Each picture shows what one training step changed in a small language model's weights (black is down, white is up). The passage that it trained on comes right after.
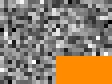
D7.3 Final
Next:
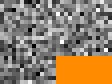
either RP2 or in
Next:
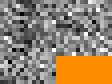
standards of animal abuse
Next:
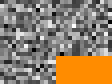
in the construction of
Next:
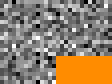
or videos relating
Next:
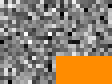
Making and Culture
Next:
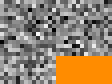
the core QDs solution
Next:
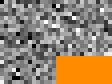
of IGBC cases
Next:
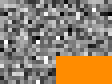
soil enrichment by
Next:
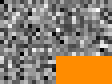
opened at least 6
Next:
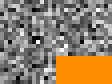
study enables us to
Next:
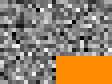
between end effector and the
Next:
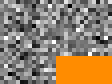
increase in connection with food
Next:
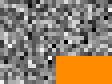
path planning becomes the key
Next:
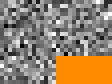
likelihood for
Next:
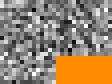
WP / Task
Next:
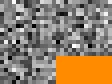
to improve readiness towards any
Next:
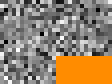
such as table-based,
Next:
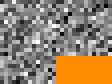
for seamless identification of
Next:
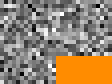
However, previous work performed by
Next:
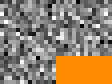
70 years but now below
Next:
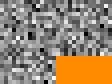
tion. As a
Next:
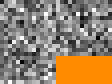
washoff from the site
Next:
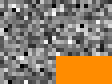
basic household features.
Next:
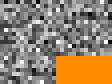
who take great care in
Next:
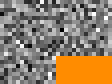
different components, which does not
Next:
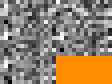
public service innovation strategies towards smart
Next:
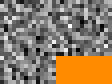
by categories (optional):
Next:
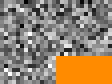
biochemical testes.
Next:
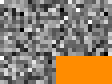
reference lab. - Development of
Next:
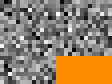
tarixi -
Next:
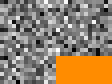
trillion cubic
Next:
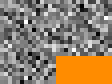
reaction is carried out. The
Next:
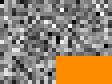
of Sofia*
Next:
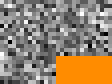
Figure 1 Velocity
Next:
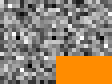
Interventions must meet the
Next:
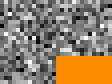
Ghosts and
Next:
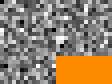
was measured 157 grams
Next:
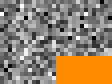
del índice
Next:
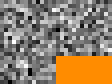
resolution institution among the society.
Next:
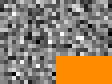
services upgrade
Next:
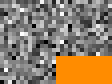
patterns. The more intense
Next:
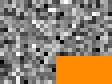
graph, it is evident
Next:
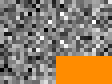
down some parameters that determine the
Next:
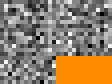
service salons) in the
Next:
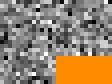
to the fact, that the
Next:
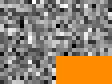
patches of films
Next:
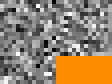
the input folder of the
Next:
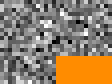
a questionnaire was designed and
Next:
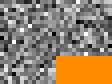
materials and browsing
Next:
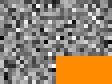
floor for the four
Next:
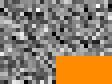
services Ethiopia
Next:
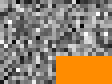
into a text box and
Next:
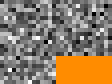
in English rather than
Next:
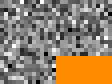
embedded in the
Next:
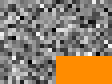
the European Parliament
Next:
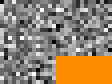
for 45 days, the
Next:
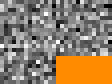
results in the drift
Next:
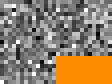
centers, and up to
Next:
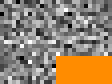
been significantly impacted because of
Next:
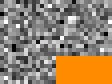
affecting fruit
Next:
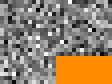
to 50 Pa in two
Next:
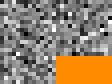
of its contribution to tourism
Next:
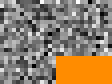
comprehensive measurement. IV.
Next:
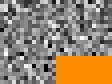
through the electrodes.
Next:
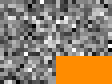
aims to examine the
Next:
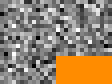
material. The closure of
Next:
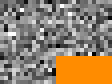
Huggins in the
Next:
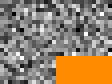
models of shockable initial
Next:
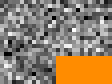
author predict that photon can
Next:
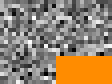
model Concept of compact
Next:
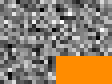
solution is established once the
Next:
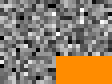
Confined muonic
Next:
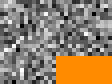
rates, and offers higher
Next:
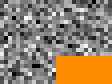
included physical distance, user
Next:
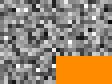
the combination constructor.
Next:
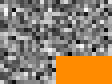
registered in the
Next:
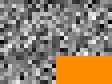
bending of (a)
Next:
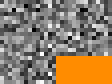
is necessary. In this
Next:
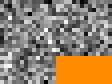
with curated best practices,
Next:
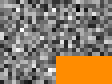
volume and the emergence of
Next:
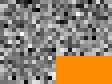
with two inputs produces
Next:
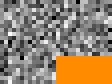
author concluded that the
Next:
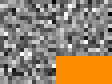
the Po Plain (N
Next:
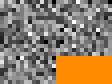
sensitivity, and the
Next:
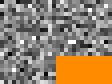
and all age groups.
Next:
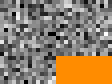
long rectangles.
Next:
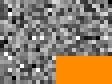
this technique is any item
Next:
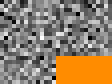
tasks with the verification of
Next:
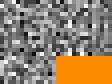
across the PVN.
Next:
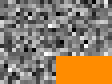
certainly a large negative effect
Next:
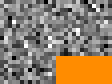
an ambivalent strategy
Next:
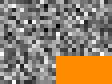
brands under a
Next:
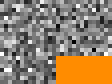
as negative controls.
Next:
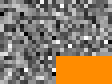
different types of search metric in
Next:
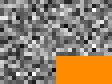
Correlation with
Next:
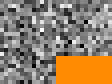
study area. The experimental
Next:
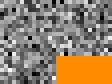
this research. C)
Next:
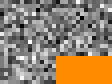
determinants like FDI,
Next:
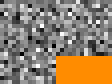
rural world? What do
